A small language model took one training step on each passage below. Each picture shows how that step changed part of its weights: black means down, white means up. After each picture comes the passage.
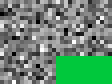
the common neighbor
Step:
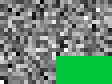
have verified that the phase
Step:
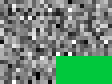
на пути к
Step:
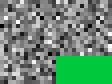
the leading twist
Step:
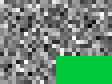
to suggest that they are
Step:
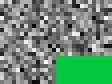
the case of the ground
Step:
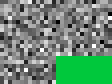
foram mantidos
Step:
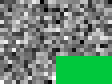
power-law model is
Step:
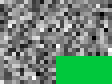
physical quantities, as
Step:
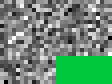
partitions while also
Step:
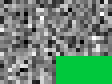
Ohmic contact
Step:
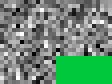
a way that the state during
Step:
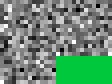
shape seems
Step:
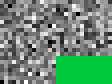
em estudo, o
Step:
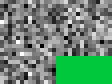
evaluate $\frac{\partial
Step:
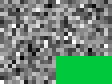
that the Shapiro
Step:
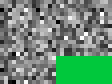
principle, return
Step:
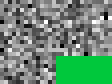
angle of streaks
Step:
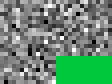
However, we found that the
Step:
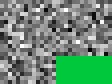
que afetam as
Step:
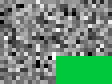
the interfacial region
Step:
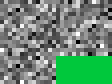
away from two
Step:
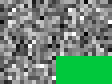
nuclear wavefunction
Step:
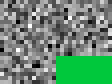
of this covariant
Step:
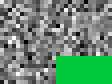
it is impossible to
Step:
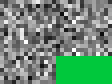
que desencadenara
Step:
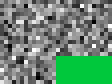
la déforestation dans
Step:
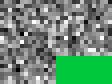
completeness of the
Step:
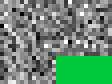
rumah tempat
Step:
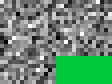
ra như
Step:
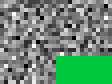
but equal pulse
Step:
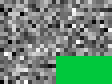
system, and to assign
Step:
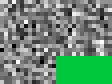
as sanções penais
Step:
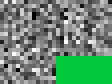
should be at about 2
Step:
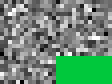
In other words, would
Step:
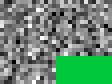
well-known results in
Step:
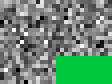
from the 264th to
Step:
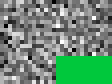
que incluyó
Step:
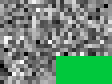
intelligent electric
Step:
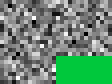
the Introduction,
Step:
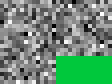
1 mL PBS
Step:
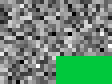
final state, which contains
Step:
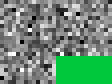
com o percentual de
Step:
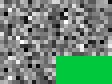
will be typically a
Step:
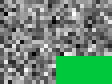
and $k_n
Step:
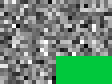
as speed, functionality
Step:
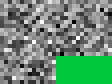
is far stronger than
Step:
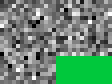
gerecht werden
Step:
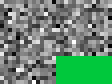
was performed in the
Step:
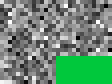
field in history.
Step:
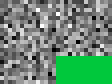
sums over $k$
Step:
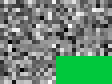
tensor $g$
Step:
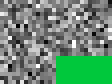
first) as a function of
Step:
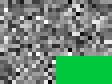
Pada penelitian
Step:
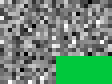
the nucleus than in the
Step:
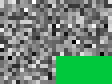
this bound is not stronger
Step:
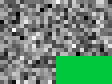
by fabricating a
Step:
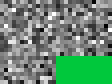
d s q(s)
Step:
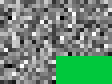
of isometries.
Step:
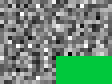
лечение с
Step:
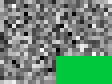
process the dissociation
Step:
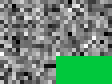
Technology, under
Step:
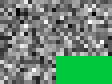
flapping about a very
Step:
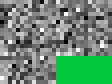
mean value of $\theta$
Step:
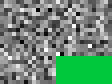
it contains no dependence
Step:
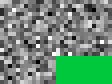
учун рўза
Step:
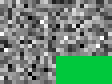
by providing a range of
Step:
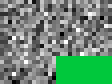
salah satu
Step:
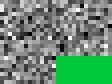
tempo... Que
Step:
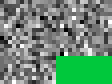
subdomain of
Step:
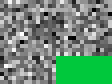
Since $h$ and
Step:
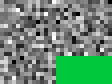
shown that for a certain
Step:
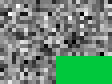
do trabalho das
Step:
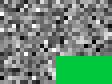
where the uncertainties are
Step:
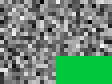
scalar theory, the observables
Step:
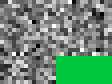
entropy as the
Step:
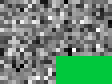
new final states for DM
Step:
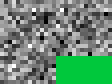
ta'lim standartlari
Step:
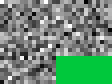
between two trees: Figure
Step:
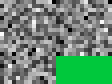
надійшла до
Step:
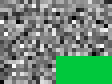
mitigar esses
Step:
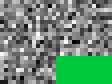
bem, seja no
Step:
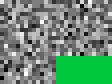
for a wide range of
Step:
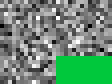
the trajectory and
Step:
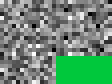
the spectrum is presented in
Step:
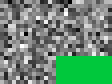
detected with a significance
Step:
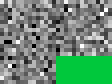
with the optical axis
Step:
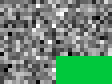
mache ich
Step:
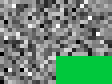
be explained only by
